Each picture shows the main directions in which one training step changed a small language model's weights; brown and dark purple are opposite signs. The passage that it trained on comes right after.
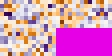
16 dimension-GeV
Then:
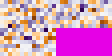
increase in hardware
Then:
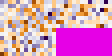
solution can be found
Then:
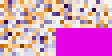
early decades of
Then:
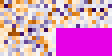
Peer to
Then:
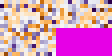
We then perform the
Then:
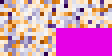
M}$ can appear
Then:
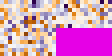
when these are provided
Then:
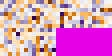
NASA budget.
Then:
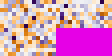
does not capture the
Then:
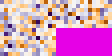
the constant of integration
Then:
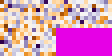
cucumber in
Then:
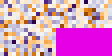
minor forest
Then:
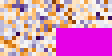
was deployed
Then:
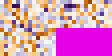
analyses to identify key
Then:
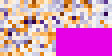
when they share two
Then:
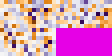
magazine published
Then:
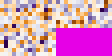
{\em much
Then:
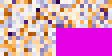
Stancea Department
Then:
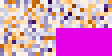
necessary population of excited
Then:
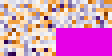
Inland Water
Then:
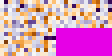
been achieved, typical
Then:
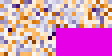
and Intelligent
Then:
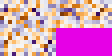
of these new operators
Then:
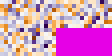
As many as six
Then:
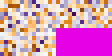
to faraway
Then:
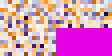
for all the
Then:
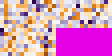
such small gaps may
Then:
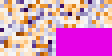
locations of operators –
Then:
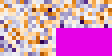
faults and
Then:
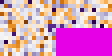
MIN. These
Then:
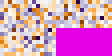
incoming from different
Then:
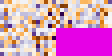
the resistive
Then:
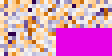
modifications to
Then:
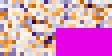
it requires less number
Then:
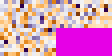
have been evolved
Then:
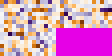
stable performance.
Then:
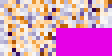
Secondary Education
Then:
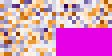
and privilege
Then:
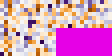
about why including the
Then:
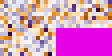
over again, we
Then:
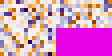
percentage of the population
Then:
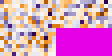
the {\it
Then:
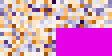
[see Fig.\
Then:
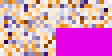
efficient deep learning architecture
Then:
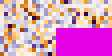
$\ell$, the
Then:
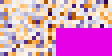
the strength of the
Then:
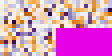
explicit solutions.
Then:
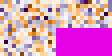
tests were performed on
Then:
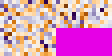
NP, is
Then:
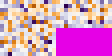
it needs are
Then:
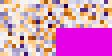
the market. If
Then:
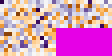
between the teacher and
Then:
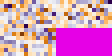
is not necessary for
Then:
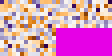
our experiment, we
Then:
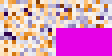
describing silica under
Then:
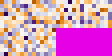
no detectable
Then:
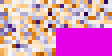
the same service while
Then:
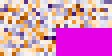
of conflict of interest
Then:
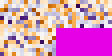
of the main
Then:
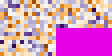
to convert the
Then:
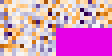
the solution of
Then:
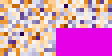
and Haryana
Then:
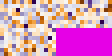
be seen that when
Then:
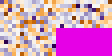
contrary, when
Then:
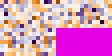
special classes of input
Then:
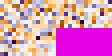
and extremely
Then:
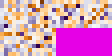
However, unless
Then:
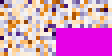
MF, which
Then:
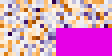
panel the ratio of
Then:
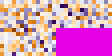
on local electron density
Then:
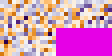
forums identified
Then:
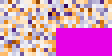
phenomenon under analysis
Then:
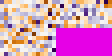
the chemical potential at
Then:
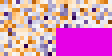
drugs available in literature
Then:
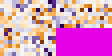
then evaporated
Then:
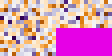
of all the simulation
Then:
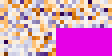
and $\gamma$
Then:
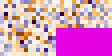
al. also introduced
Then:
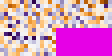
to be flat as
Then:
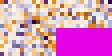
an equal contribution,
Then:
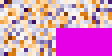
construct, using this
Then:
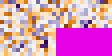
quality of processing and
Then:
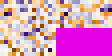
maximum uncertainty. For
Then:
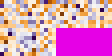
other signs are
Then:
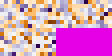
results were derived from
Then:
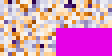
allowed to be
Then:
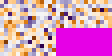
air. We model
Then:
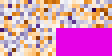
+ \omega
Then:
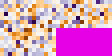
top talent
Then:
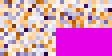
countries. Therefore,
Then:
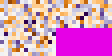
required for the simulations
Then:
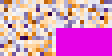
a detection accuracy of
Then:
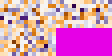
of all, let
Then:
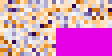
importance' category and
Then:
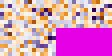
5 days a week
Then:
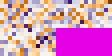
should decrease very
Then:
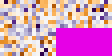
algorithms: 1)
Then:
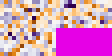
converted to an
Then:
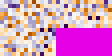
to provide an
